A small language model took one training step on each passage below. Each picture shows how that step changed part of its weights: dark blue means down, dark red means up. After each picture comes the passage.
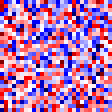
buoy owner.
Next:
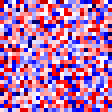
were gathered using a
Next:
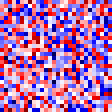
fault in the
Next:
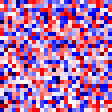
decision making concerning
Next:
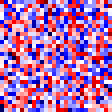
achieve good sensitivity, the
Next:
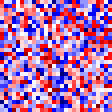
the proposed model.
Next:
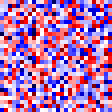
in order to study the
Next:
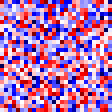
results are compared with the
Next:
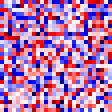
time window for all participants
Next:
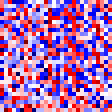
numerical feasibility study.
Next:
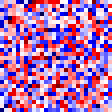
planned to determine the
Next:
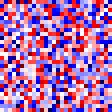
components of the budget include
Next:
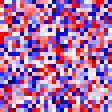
the QPC. The
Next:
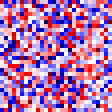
the} standard method for
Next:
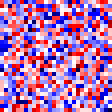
(less accurate) to
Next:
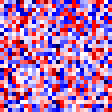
with low tree density and
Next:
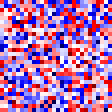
of reduced MHD
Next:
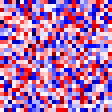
construction of the Smale
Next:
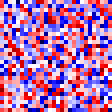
mortality whereas a
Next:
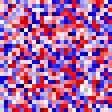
can be employed to
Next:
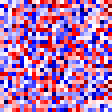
requests, whereas
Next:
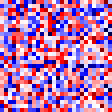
gauge fields, the
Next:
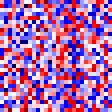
shown by the solid
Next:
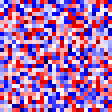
and robustness of the
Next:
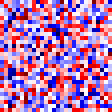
interactions ca be singled
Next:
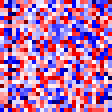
do you buy by
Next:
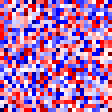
mass spectrum. The final
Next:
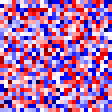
an element and $\Delta
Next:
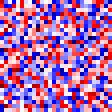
the function defined by
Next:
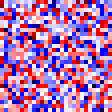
extract a depth map from
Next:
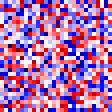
vanishes since in the
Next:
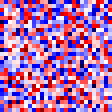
functional method to calculate
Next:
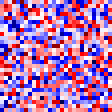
CP.3 to
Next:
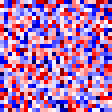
divided on the basis of
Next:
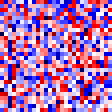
various dimensions of value
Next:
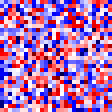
and export intensity,
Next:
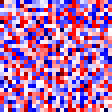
otherness of the social
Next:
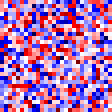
is clear. In
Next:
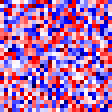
then the in vitro
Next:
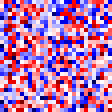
that such a transformation provides
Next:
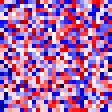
to evidence-based,
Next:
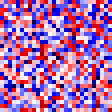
distribution is observed at the
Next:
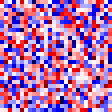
the high resistivity
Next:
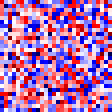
its new position, described
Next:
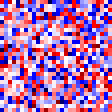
application of the product rule
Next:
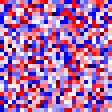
that further improve ranking
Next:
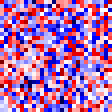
and the presence of a
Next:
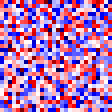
although further investigation is needed
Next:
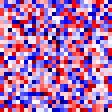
of the transient until
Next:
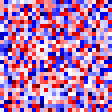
just remains to check,
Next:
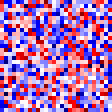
aimed at scoring
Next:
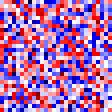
PLN Figure
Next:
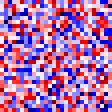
Then, for a given
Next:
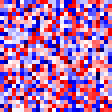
familiar with the world
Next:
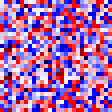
denotes the directional gain
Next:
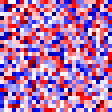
that are most suited
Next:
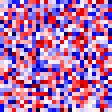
educational process helps children to
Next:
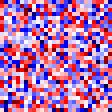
delegates responsibility for
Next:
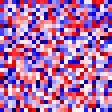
performance appears to be so
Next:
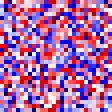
do this, we introduce
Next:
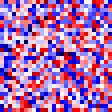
cost can be located in
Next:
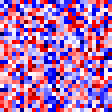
and average energy of the
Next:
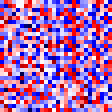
worldview of the
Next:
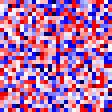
in the incident angle of
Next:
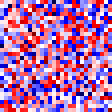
in the mechanisms that ensure
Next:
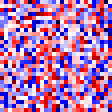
iterations, respectively)
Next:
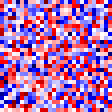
repositories. It may
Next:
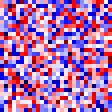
for feeding the
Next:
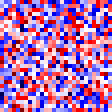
and teaching preferences.
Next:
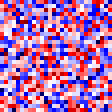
on average. Most participants
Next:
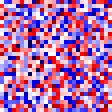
Then, the acquired
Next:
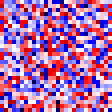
explain this situation. In
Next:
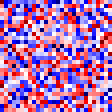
talk by Prof
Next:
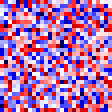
similarity to the real
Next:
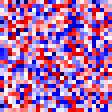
to data analysis & interpretation
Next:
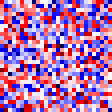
the GP equation.
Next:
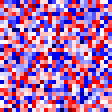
no relation with any
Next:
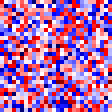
the DRC, and
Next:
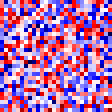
The pair-correlation
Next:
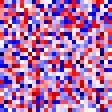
the goal of fulfilling
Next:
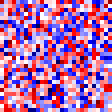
creating a new form of
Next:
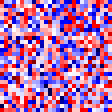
the self-consistent
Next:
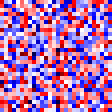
the experimental results show that
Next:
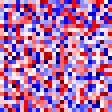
involving all the aspects of
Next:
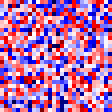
in the opposite direction.
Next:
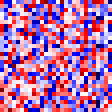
provide signatures of a
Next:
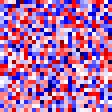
to the spatial location of
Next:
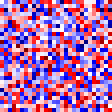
proposed approach; and
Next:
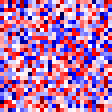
by the same letter
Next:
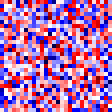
desired sound field while
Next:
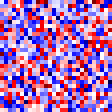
excitation voltage of 20
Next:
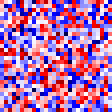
with $\alpha =
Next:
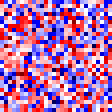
has a pole at
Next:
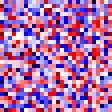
embeddings. The main
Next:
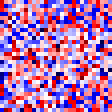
their development scenarios.
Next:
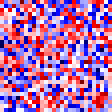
of XML output
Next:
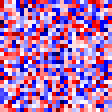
geometries using Au
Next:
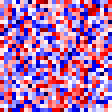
columns 10 and
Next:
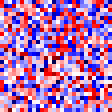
the overlapping lengths
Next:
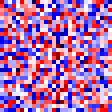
the RMSBS
